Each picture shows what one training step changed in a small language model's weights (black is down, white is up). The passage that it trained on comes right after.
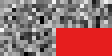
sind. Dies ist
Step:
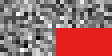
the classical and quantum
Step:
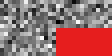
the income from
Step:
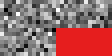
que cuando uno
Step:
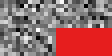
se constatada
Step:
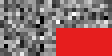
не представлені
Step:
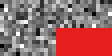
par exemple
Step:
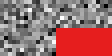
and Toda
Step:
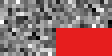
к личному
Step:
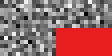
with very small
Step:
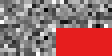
da política educativa
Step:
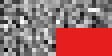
to the original density
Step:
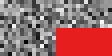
– o que
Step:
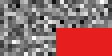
buenos resultados
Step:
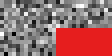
through this model,
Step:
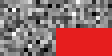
spin relaxation induced by
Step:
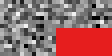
implicadas y
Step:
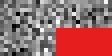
generalisation of the
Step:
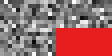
an average value of
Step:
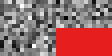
kinetic mixing and
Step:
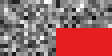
rather than lowering
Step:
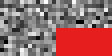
states associated with the
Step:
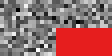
active approach. There
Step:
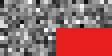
symmetry by changing
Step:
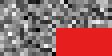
de los estudiantes,
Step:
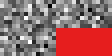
sem reflexo
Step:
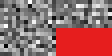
We attribute
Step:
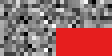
form seems
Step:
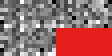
Department of
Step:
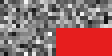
the origin, which
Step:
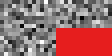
yagona bir
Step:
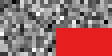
está delimitado
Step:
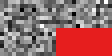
s \le
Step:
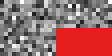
rates of all
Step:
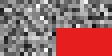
extends to
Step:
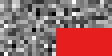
период с
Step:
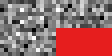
such as a pure
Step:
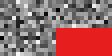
probe a large fraction
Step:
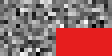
of the final radial
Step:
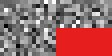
falling into
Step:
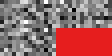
financing in
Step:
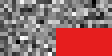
inclination of
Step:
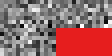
bulk bands,
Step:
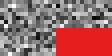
koristi u
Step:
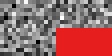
LLMs like
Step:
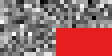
educativos. La
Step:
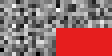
errors, it is
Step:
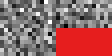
bending is
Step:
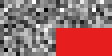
to phenomenological
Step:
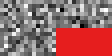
each device over
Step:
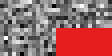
directions since these
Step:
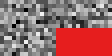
contributed to the
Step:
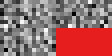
to the set of
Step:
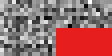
holda harakat
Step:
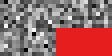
where $\zeta$
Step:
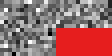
(\omega +
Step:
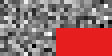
the square of which
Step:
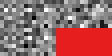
and $U$
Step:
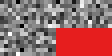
that, for large
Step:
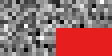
by sea,
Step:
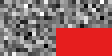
represented now by
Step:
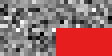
to avail the existing
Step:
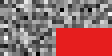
with broken
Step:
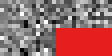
cover all application
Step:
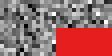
qubit interacting
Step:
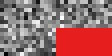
LHC and the
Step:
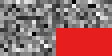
which is around
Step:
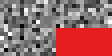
los usuarios
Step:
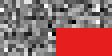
shows a comparison between
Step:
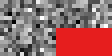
automatically when
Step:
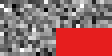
nonlinearly realized
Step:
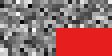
paper we first
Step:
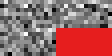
die tot een
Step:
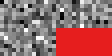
shown that the probability
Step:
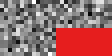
a small number of
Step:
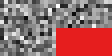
va kuch
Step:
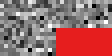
zur Dimension
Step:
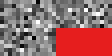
\nu$ and
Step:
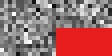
boshida 4 ta
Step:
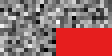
совком во
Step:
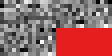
is used to
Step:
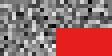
daha çok
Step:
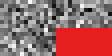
Therefore the influence of
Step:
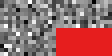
We focus on the
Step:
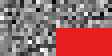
empatia pela
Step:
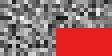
droplets influence
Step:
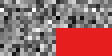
України та
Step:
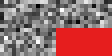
in momentum space is
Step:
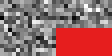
de saúde públicos
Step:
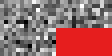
being held
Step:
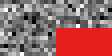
das crianças
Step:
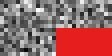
the stress tensor used
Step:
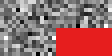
non-zero value
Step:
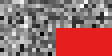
get some insight
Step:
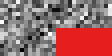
otros autores
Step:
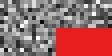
to tune the
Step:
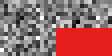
qubit can be
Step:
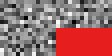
real and flavor
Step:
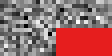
Pt and
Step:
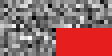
call this estimator
